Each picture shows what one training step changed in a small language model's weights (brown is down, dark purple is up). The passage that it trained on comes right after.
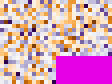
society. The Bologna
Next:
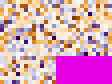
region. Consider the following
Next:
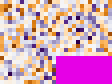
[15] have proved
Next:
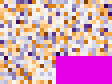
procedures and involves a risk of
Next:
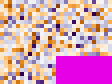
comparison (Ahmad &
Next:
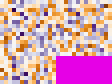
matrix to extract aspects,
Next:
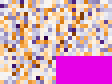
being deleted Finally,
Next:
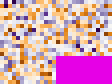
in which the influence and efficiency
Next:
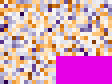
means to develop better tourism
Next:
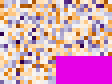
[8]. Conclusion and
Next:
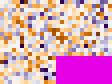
on aliphatic and
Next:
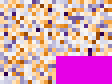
concerned, it is defined by
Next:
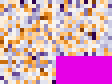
1.0) took part
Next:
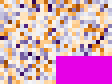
introducing a disturbance in
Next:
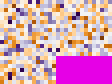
- Weak project manager or
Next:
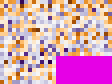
and translation between languages. Although
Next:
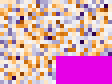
for certain types of analyses as
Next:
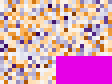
all descendants of concept
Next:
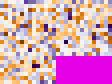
term Biodiversity was
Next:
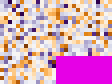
must be integrated into the school
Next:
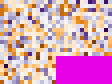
the form of cut,
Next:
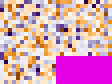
factors may include precipitation rate,
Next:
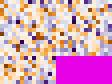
solutions are reported. The
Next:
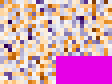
that for abundant,
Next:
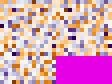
of cloud computing services. These
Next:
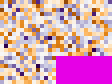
assisted in the staging
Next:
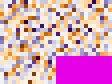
Beardsley J,
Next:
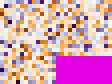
education, but also develop political
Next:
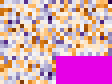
the benefits and related risks of
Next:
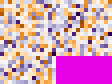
a combination of hormonal
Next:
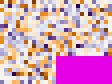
implementing the powerline extraction
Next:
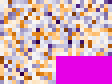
point the results from SUPER
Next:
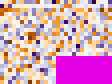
The data has been collected through
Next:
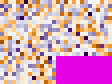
the first anonymized
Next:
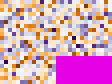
limit both beam and single
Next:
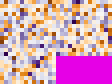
and causes of Lagging
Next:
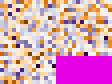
management according to CREST
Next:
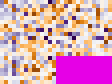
provides better accuracy with higher correct
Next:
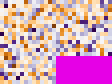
Onset, and duration of
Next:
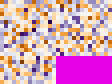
sustainable, computer-based
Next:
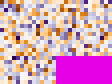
“hands-on from
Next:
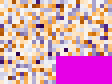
which was filtered and
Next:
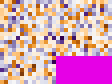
data for the problem of profit
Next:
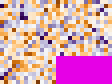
intend to track post
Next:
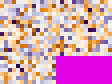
1 Review of selected paste
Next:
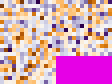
forefront is not
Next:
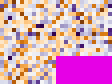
mV was observed at pH
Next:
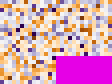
strong relation between GDM
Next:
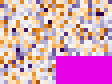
²Dr Ayesha
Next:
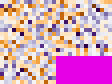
The shape of the hollow
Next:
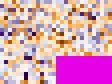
of SCC filled
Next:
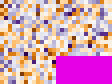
out treatise which we
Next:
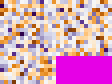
more attractive in that the
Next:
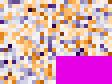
revision 1.0
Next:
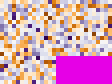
30 In some embodiments
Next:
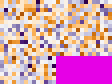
between organisms and their
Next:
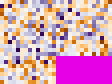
I will be asked series of
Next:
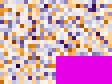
the efficiency of replacing chemical
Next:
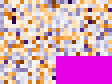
the herbarium specimens
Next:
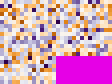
However, while there is a
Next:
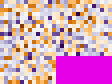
the AMC structure Figure 9
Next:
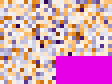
irregularity of the
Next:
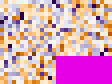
allergic reactions. Only
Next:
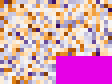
line with the study scenario,
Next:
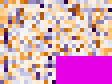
format are then filtered to
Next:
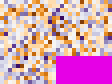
Delphi technique for comprehensive and
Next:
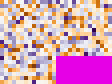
as a novel that has been
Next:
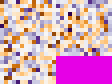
concrete, steel fibers,
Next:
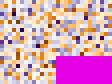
(i) smallholder
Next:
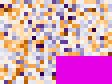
The unacceptable responses
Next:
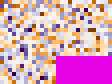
make fun, but
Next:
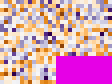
memory utilization and less computational
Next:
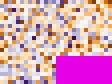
of data used in the process
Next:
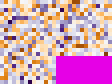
of the time-skew
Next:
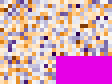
witnessed important
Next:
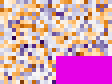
in the presence of a
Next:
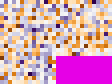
interesting developments like the most
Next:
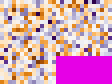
OF EXPERIMENT
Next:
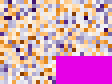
the verification of injection
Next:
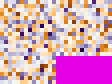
C. 2010. Microbial
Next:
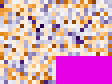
the CZTS thin films
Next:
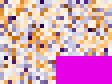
we have used. Figure
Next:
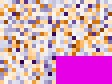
Romania. Few
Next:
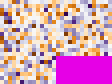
V has a neighbor in
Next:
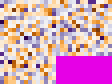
$\alpha \neq
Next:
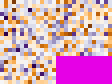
children (i.e.
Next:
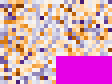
Crossbar Matrix
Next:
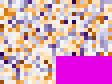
OECD Transport
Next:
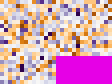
along interface near crack tip
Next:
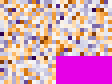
of labor and observing
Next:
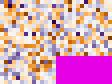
assumption is also confirmed by literature
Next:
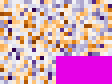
value judgements about what
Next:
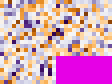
one vote can cast
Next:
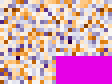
by modeling pre-defined
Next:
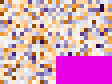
better preserve the bones
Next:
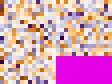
also been discovered from the
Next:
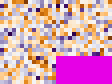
much stronger and deeper
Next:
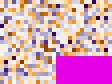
fibers, single filament tests
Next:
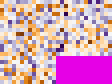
and patient, which can result
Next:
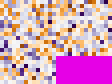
D₂ treatment due to higher
